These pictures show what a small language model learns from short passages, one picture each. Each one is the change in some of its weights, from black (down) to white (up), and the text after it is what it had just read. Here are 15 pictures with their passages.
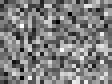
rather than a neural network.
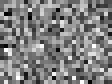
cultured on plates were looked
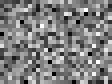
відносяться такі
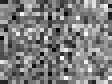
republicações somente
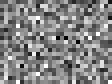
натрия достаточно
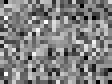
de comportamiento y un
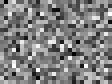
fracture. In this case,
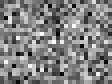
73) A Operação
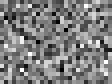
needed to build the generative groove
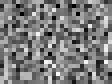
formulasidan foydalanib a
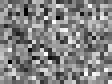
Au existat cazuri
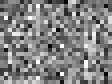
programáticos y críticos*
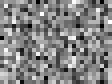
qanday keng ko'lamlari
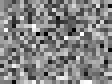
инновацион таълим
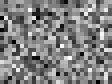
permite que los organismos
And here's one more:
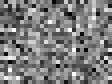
abilities of playfulness /
